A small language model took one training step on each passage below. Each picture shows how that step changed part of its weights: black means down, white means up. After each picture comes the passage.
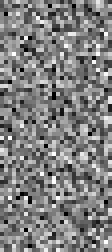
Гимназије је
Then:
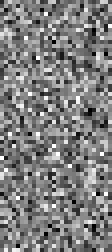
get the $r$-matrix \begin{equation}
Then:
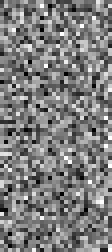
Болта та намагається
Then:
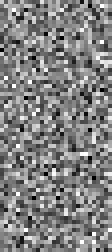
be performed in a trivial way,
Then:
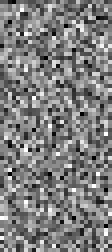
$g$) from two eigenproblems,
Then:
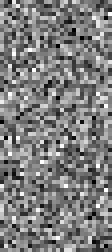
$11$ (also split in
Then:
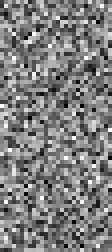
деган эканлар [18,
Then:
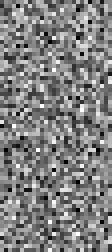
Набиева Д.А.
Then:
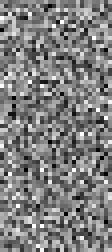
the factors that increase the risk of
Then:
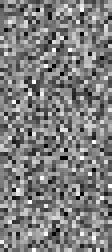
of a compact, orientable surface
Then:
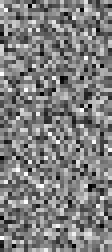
Beniparrell (Valencia,
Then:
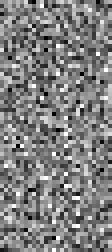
above Code, as well as paragraph 3
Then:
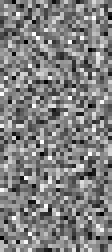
model on the sphere, highlighted
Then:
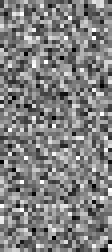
Хорошо заметны
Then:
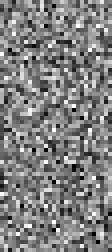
realizadas na alfabetização de
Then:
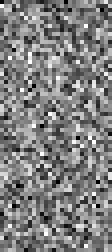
5.0. Sekalipun model
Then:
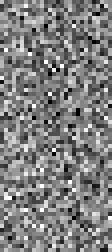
sociedade de corte. Durante
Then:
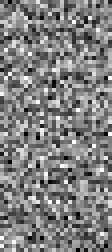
podem ser seguradas com
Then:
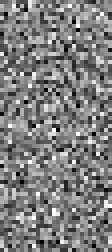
a division ring if and only if
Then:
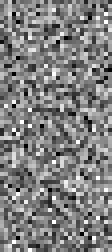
in $\Bbb Q$ and for all $i
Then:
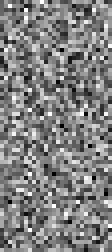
"Toshbaqa va chayon"
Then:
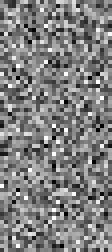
called completely reduced if $%
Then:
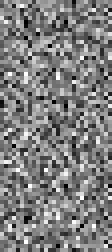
bağlamında, daha
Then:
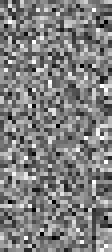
$C$ such that $$\nu(z)\leq
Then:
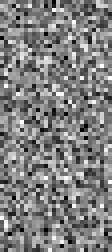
high probability, i.e., with
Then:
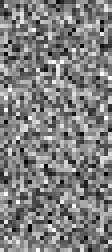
тасаввуфӣ ва
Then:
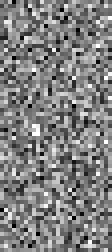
\noindent{\bf Regular variation theoretic
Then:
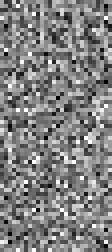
with $0\le j \le \ell
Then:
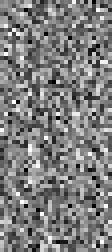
of an appropriate inner product at the
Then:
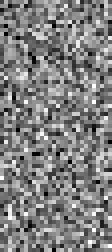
fibers they have are $K'$ and
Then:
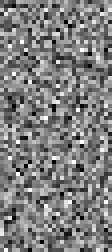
valoare calorică mai
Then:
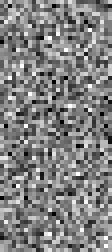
other invariants of the knot
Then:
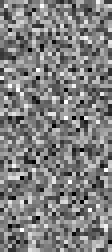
в начальных классах
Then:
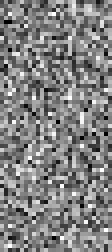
(non-representative) example, which
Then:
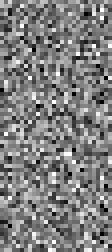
dolzarb masalalardan
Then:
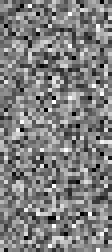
bir qator yangiliklar,
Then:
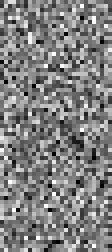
het Fonds tegenover de
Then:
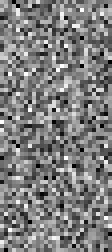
the space $(B(S), \parallel
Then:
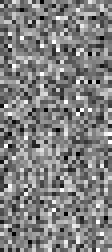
number theory asks for asmptotic
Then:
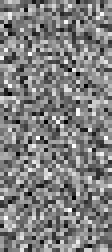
análisis manual con un
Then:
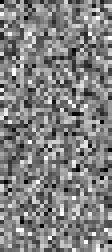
Indonesia yang terjadi
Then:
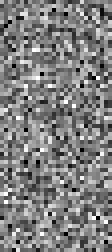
0,5 kg ot go'ngi
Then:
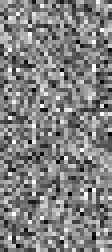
this case $Q(x)\equiv
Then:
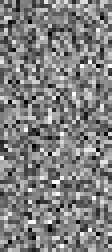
(Basidiomycota) at the
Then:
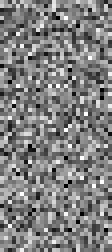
a ayudarle si lo
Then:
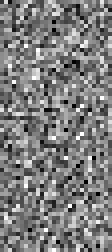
\end{align} Notice that the
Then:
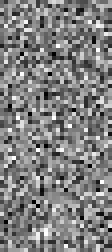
sifatida ko‘rsatilgan.
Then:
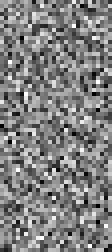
this inclusion. Let us recall some
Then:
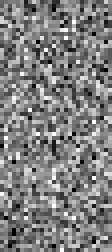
im schwerfallen, weil
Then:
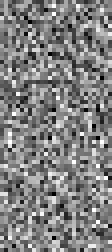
$\mu(\cdot)$, numerically solve
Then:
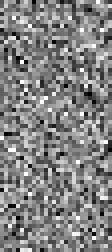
papel social decisivo na
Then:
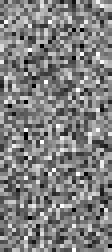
equation is just integration of the function
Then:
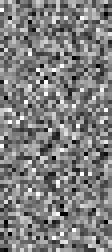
hausse het prijsverschil
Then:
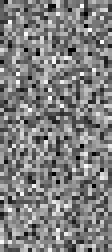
put to various uses -- e.g.,
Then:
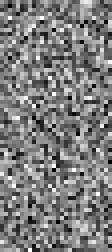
Balx shahri)ga borgan.
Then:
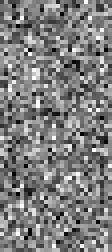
\end{eqnarray*} We take the domain of
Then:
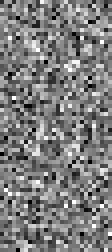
\ref{fg:bt1}. If the
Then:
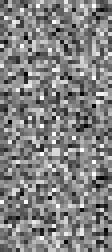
if for any mobile family
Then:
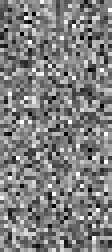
\k_N$ such that $e^m =
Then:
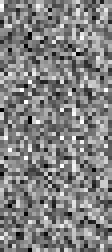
the development of a lawyer
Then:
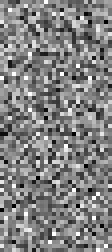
the $H$-derivative of
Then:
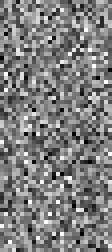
\wedge v = \bigcup \{a \in
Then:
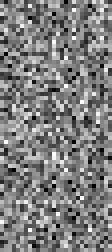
Ribbon holder in 1933 and
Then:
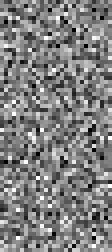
corresponding sequence of scaled Bergman
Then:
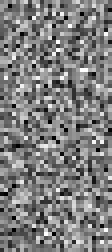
Markov process that we call a process with
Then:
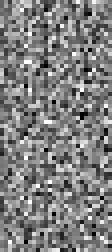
THE DRY MATTER
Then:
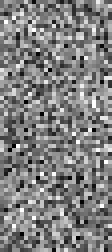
on the module category of a
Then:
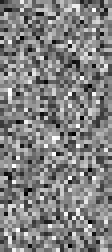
the desired result. \end{proof} The
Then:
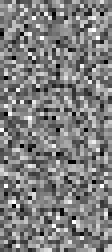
a short summary), for a
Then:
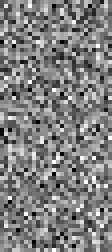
to the torus is a genuine
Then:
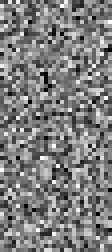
aware of Harris' work and
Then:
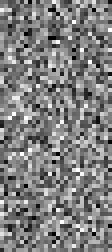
Lingkungan Fisik Dan
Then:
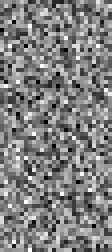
la existencia de Dios,
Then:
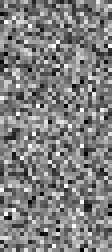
como jurídicas, pueden
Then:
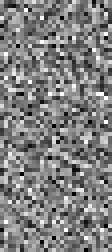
da governança da inovação
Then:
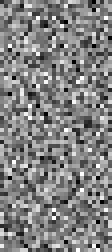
We introduce a useful lemma due
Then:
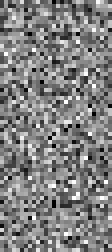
yang dilakukan oleh
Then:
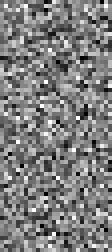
²⁵ Banjarani and
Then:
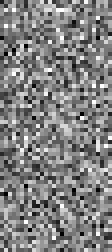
kreditlash amaliyotini
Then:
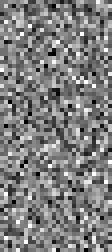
que é metabolizado pelas
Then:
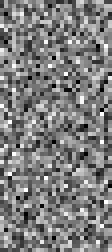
её формировании.
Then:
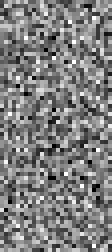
правильно не мешкая
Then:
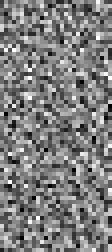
жойлашган 28 та
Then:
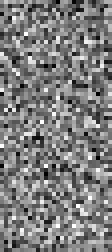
Artificial Intelligence,
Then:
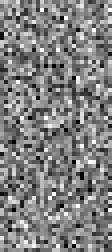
is that the linearization criteria are
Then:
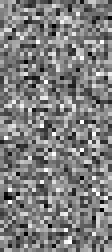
choice questionnaires legitimate
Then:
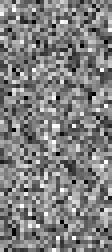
$$E\subset U\times V,$$ for
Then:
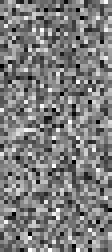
is the epigraphical mapping defined
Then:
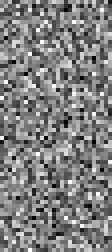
în formarea valorilor
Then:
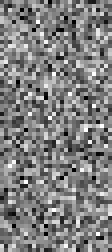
we investigated supersingular
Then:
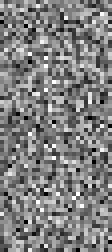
entre tributos que incidam
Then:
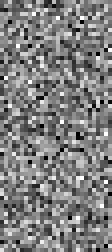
universal way to do it is to use the
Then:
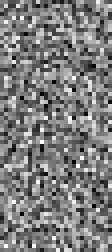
a alimentação saudável e
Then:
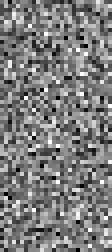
olmoshi o‘rnida
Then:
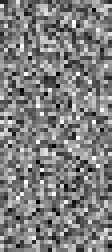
nearrings with identity
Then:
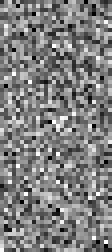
for $1 \le k \le N$, the
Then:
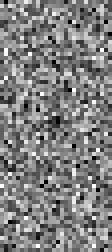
absolute/relative target
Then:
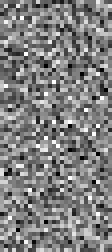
a ciência», como diz
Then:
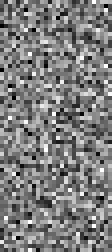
exemplo, a imprevista
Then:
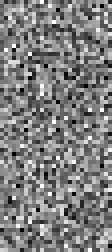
in the category of sets. The set of
